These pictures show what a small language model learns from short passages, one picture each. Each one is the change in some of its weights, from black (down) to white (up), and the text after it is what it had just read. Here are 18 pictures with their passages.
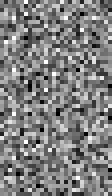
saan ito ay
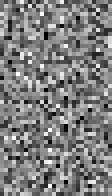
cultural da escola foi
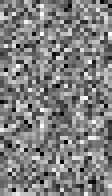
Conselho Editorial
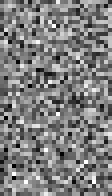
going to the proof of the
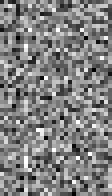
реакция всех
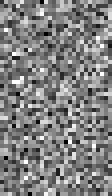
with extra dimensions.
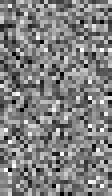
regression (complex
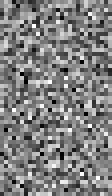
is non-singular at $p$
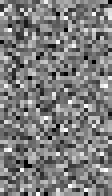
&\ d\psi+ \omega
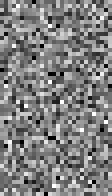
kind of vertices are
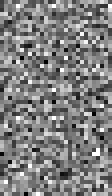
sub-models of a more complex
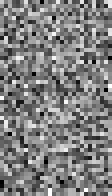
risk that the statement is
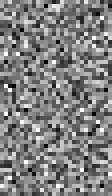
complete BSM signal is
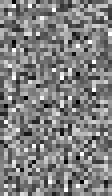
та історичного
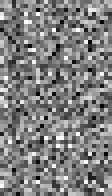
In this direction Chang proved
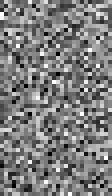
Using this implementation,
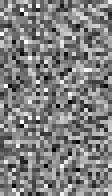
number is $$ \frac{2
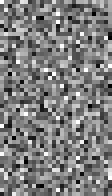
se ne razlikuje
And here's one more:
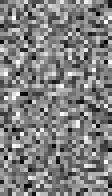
gerenciamento, a
